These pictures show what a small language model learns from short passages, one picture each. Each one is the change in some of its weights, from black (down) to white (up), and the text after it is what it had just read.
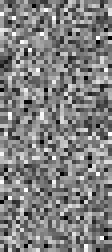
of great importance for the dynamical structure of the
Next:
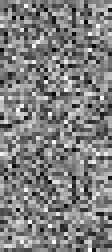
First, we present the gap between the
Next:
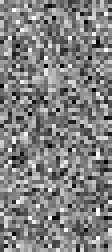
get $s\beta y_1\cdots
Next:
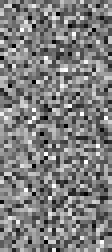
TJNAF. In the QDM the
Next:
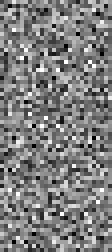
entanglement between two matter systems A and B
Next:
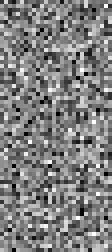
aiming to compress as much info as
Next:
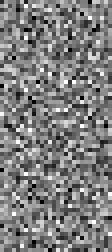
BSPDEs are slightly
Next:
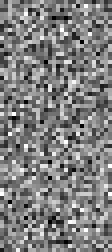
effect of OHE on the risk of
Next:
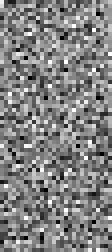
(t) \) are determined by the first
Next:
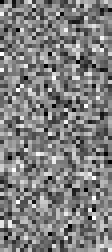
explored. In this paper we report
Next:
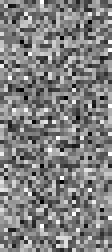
the $D$ meson, the
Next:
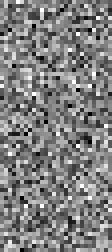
-10 dBm across various burst
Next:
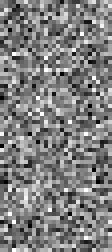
on array element $x_{n}$ :
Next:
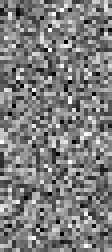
methods. Artificial intelligence
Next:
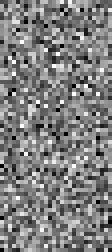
(approved for Bulgaria)
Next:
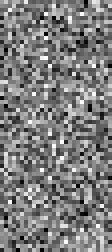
choices, which addresses the ancient
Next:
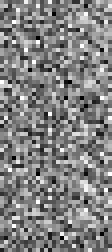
each relay, and applies a contention
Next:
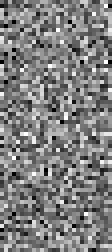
is time consuming, repetitive and
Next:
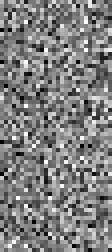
of the theory. At this point, the
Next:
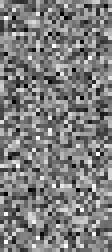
according to RECIST;
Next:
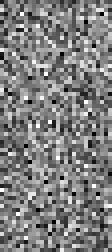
emotional of man which will give satisfaction
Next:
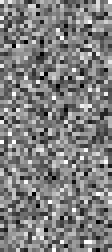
the length of the string selected by
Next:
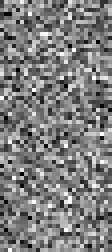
We will now introduce some notation.
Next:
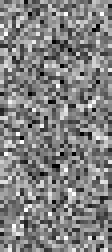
days. It symbolised
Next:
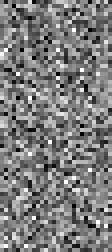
SSB, the gauge bosons
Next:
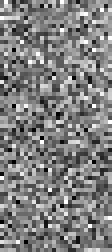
concurrence, which is directly related
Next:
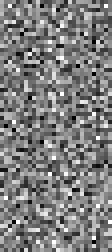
\text{GI}$, then following the lines of
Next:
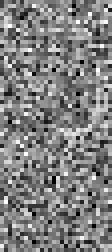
memory regions are mapped into different
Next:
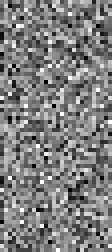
irreducible component of $C$
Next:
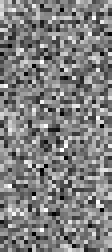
\cite{CoxVis}), and if
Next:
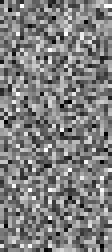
results strongly disagree with the previous
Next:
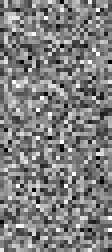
power spectrum $N^{TT}$ is related
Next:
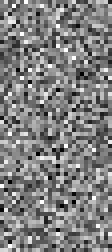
the Tashkent region correspond to active
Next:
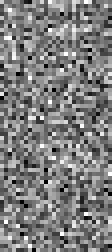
there is little practical time
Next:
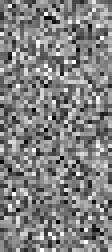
with kicks of $6\,{\rm
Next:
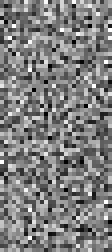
and discussion This section presents the results of the
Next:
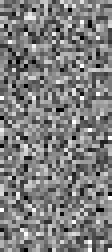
of the study (Mugenda &
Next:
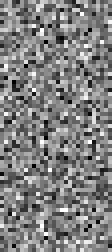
Research Corporation. Work
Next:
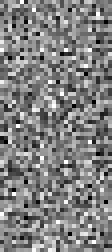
usual $x=r\omega$,
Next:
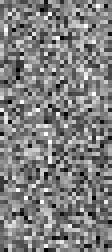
tracking. We designed a NVCC
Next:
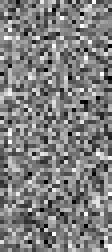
an industrial environment. Overview of
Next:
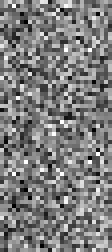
usual tools to derive the
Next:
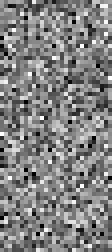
due to ionizing radiation is essential
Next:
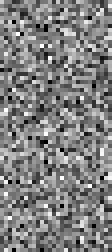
evaluated regularly throughout the
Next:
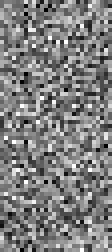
, we compute how much time has
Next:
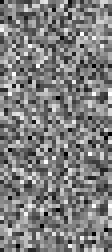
weaknesses such as internal party
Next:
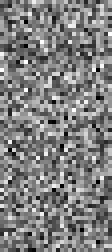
(anti-) self-dual
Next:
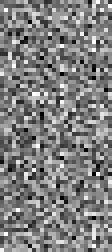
\end{lemma} \begin{proof}
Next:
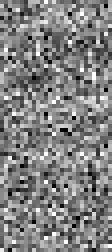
+\alpha \otimes 1$ is a
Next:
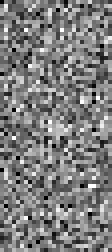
levels. Throughout the section,
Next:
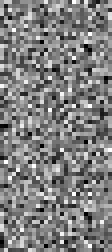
If both species have similar net growth rates
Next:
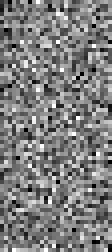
isothermal $\beta$-model
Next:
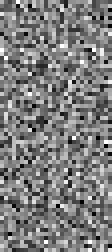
architectures to the needs of
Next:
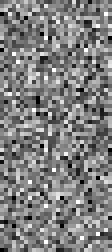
bialgebra $M(n)$ (a
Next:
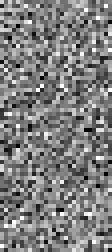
the observable} $\op{A}$
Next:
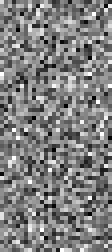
Early Acknowledgment
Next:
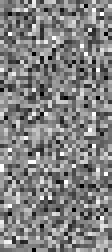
\biggl( {1\over \Delta T}
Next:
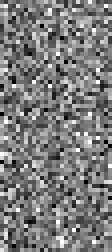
University, Tallahassee, FL
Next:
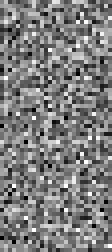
energies were obtained from second order
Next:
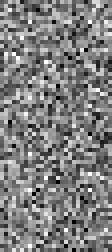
The jump discontinuity at
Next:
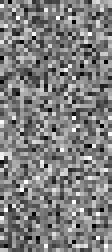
for high-$Q$ operation. For
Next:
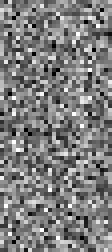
const. It is simplest to choose
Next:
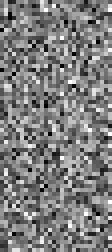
$\square^\perp$-spread of
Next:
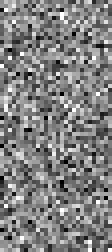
of the State Fund for Fundamental
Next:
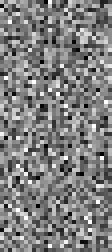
the first observation of this species in the
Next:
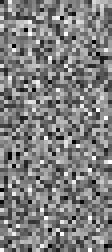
test-bed was developed at NASA
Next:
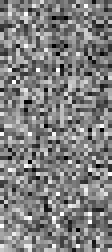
of the risks and consequences of
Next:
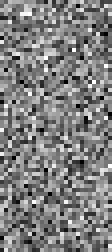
and for all. %% file:
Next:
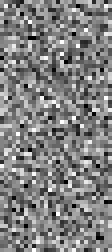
weighted base (Tetra
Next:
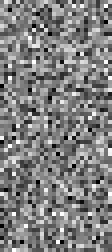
First classic metal-poor star &
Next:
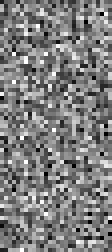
lemmas to give the proof of
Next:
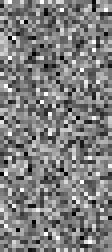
the symmetric matrix $$ \ZETAM
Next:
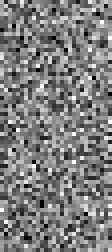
enhanced by the interband nesting,
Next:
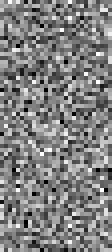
of behavior are developed, the leader and a
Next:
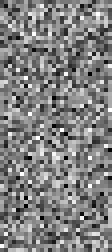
can extend these minimum set of models to
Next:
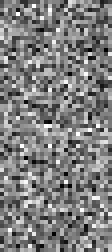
can reach a neighborhood of the
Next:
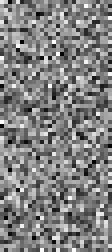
University of Lausanne -
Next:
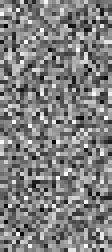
interventions by professionally trained
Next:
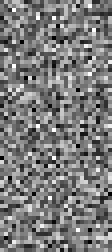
Language and East African
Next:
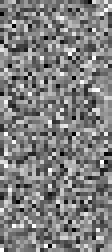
controllable for families. Our
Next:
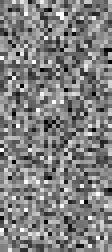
every state has to follow a cooperative
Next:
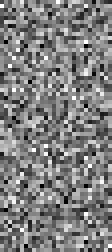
to provide meaningful support and solutions
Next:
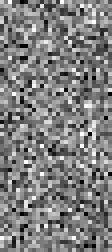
equation \begin{eqnarray} \frac{\partial
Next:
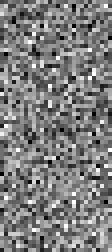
resolved within a single time-step,
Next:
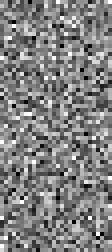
every vector subspace $F$ of an
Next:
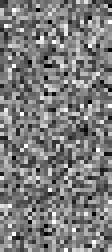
relationship between human capital
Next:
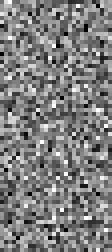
an interpretation as moduli spaces of
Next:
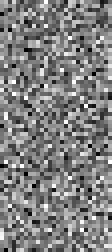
$0$. From \cite[Lemma
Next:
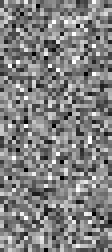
moments can significantly boost the
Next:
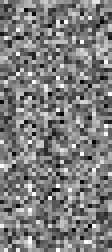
SYSTEM\\ FOR THE
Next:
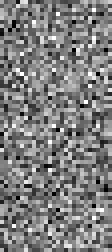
scan-angle enhancement is
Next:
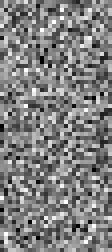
magnetic moment can be expressed as
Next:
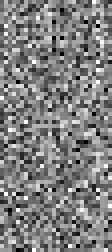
Neuropsychiatric Systemic
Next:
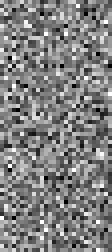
are generated repeatedly until the
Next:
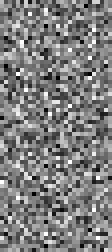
AND ESR) IN
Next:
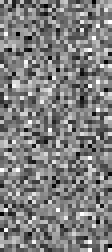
principle aim of the maintainability case is
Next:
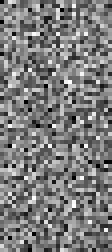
and applying the \textit{Gaia}
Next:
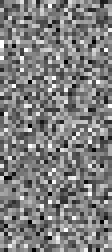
between the two wavelengths is determined as the
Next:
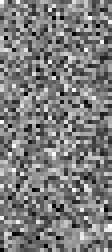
that influence the degree of readability
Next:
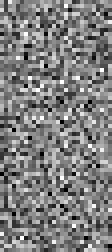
of the matrix are computed by using the last
